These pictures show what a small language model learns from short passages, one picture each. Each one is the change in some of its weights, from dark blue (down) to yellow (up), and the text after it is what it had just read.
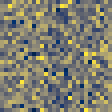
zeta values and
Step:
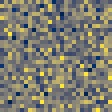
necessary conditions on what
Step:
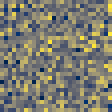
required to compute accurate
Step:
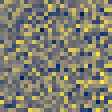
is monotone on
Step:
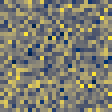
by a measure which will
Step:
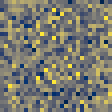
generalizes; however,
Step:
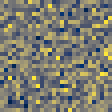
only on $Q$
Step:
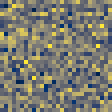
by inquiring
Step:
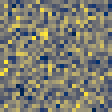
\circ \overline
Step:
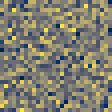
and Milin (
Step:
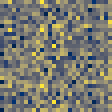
who would like to see
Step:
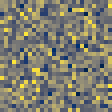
of the LD methods
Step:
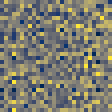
is well defined and
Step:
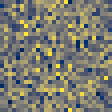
of Claim 4:}
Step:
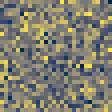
the H-convergence
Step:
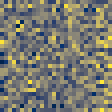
sectors in the
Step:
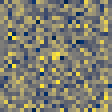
level $m$ we
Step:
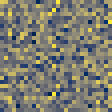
forward and adjoint
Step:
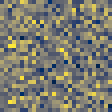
the sufficient condition for the
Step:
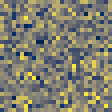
the Hessian matrix
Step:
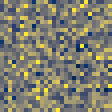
expansion of the inverse
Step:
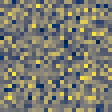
Lellis and
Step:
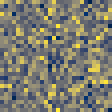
angles of
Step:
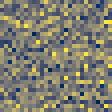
last equation is true if
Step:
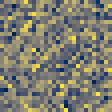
the differential inequality in
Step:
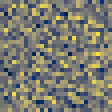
between the module structure
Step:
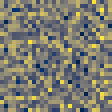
at once that
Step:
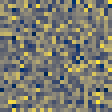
Fowler and
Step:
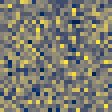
not the case in rank
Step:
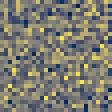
by $G$ is
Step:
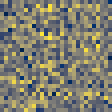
(iii), Lemma
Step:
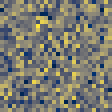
genus three.
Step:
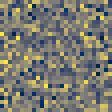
\to \infty$.
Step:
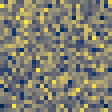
and if $\lvert
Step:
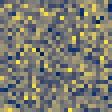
the Jordan
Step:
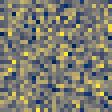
particular, along the
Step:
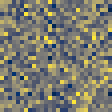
ring (with unit)
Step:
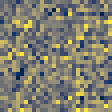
\] It is easy to
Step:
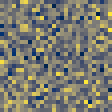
chemistry, chain
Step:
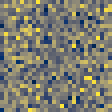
matching in the
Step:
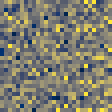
boundary is then defined as
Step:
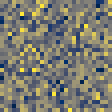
the eigenvalue problem, so
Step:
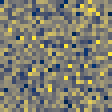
$\varphi$ is
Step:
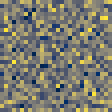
and boundary strata,
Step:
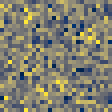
$\mu,$ we use
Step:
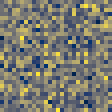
in the case of one
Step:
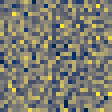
recall that functions in
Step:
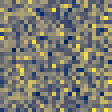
at such points and can
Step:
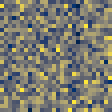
more than one edge
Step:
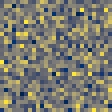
this family of paths
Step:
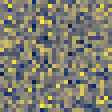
are performed by
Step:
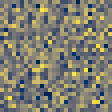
\mbox{for all
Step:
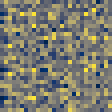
tile condition).
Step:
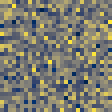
that are rational combinations
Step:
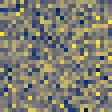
also be expressed in
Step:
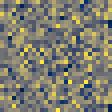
the zeros of
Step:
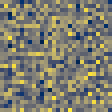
\noindent {\em
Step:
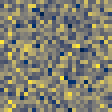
attention in the
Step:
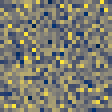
drawing the same
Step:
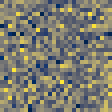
from a signal having
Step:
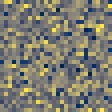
structure of this paper is
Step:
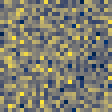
general and explicit asymptotic
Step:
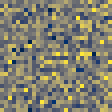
otherwise we can get a
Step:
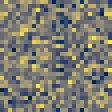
fractional differential operator,
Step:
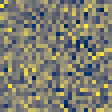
number of steps in the
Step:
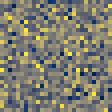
where $v_i
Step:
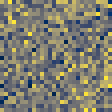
a Morse
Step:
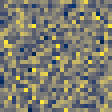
function such as a
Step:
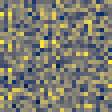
upwind schemes
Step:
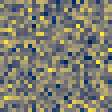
nodes that are used to
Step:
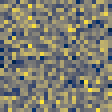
consider the Mellin
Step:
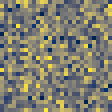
order to integrate this
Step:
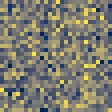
\le T \cdot
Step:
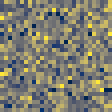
represents the underlying
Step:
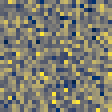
all spins equal to
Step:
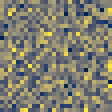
dynamics from lasers
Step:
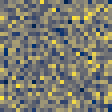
coalgebras that
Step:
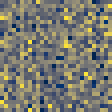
up contributions of the
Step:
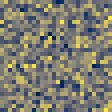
only for certain root systems
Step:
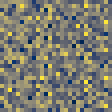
second case, we
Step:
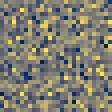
In fact, one has
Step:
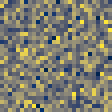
the following E-L
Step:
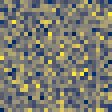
isomorphic to the free topological
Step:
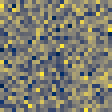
x, M x
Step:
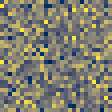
both the BHK
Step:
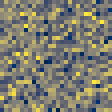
systems to compile
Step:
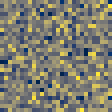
is noticed that
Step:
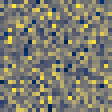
with resistance
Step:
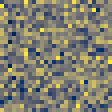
0 & \vline
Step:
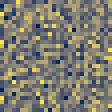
admissibility and
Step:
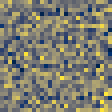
is not possible to consider
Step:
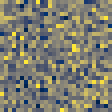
of Gauss codes
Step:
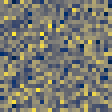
of oil and
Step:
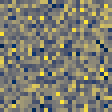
a cluster
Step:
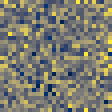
transport principle.
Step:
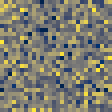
Bibby and
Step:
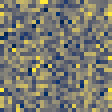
order differential equations, see
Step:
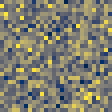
set on $\partial
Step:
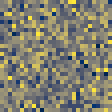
the skein relations
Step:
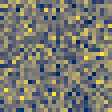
of degree at least
